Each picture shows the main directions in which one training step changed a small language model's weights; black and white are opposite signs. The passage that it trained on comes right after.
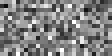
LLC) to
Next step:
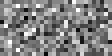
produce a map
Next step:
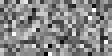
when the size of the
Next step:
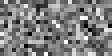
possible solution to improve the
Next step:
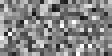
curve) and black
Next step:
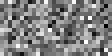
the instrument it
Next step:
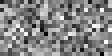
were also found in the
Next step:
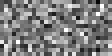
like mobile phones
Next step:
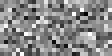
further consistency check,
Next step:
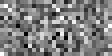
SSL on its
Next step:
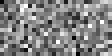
suppress massive stars relative
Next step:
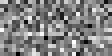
for majority of the
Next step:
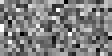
ISO and other quality
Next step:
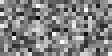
we will address this problem
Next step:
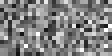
the major contributor
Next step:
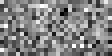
description, it can
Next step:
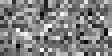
have a habit
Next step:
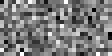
any apparent
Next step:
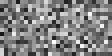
Commitment to the
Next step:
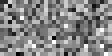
and acid due to
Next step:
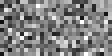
Consequently for the transition
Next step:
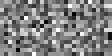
into the horizon
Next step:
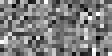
the expansion history of
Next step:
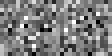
total learning organizational
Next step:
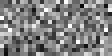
requires 192).
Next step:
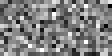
Delay time
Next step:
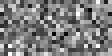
test gp parameters
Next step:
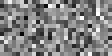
likely to cause an
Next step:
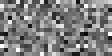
BAF- in
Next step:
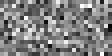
a reflection on the
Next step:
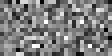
of bound entangled
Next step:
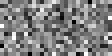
UWB channels
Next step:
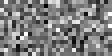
that in concrete with
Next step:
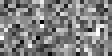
impact of jitter
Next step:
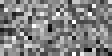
where $G$ is
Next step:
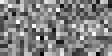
$\theta$, if
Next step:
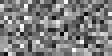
ALF spaces
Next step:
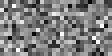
on the fluxes of
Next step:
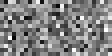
in its path from
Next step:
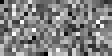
decreases the amount of
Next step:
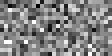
and Moral
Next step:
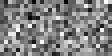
biological activities¹.
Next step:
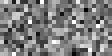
of the edges.
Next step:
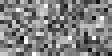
which is responsive and
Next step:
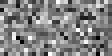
used of these plant
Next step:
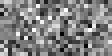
were contradictory
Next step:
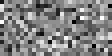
In fact, nothing
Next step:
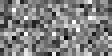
multi-level feature
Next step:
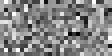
of adjacent
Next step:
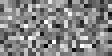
entanglement measurements,
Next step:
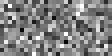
and Glucose
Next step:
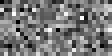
$B$ increases,
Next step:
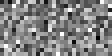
the correlations between the
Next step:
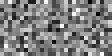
the contrary, he
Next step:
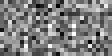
it generalize better to
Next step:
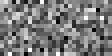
of SR by
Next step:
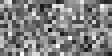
surveillance, is critical for
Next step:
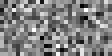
by a terminal velocity
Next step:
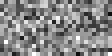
implementation. The suggested
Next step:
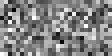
as through industrialization
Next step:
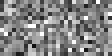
inverse of the quantum
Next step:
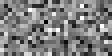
records that make
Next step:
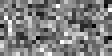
I have never used
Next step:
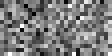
the predisposition
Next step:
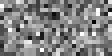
The described mechanism yields
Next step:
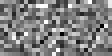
shaping the integration
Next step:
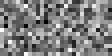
efficient and reliable
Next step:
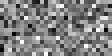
to the new realities
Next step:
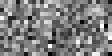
determined under the null
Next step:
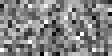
electronic in nature,
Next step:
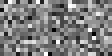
in the reaction
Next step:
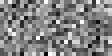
the resistivity range
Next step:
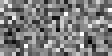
and social background. A
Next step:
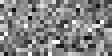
diagonal with at least
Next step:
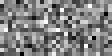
effective manner, and
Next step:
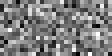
The red region represents the
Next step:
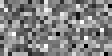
be excluded during
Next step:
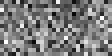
same rate. A
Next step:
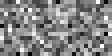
recent World Health
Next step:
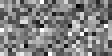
b -visible
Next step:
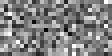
and O abundances
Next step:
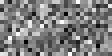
fields. Adopting
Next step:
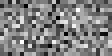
Spinors and
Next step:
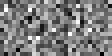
(right) shows the
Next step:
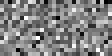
the XOR model in
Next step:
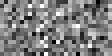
form their stars out of
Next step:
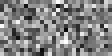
circuit QED and were
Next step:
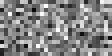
then we have that
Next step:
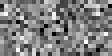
Alipay online environment
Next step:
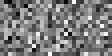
healing and
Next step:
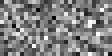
type of non formal
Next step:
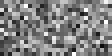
data that motivates
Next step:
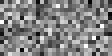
In the distributed implementation
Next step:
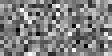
Type II-P
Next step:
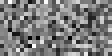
the parents as
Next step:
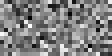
metallicities derived
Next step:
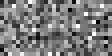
some health care organization
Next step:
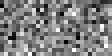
directly will be different from
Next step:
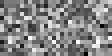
eventually get down to
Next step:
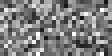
is numerically equivalent
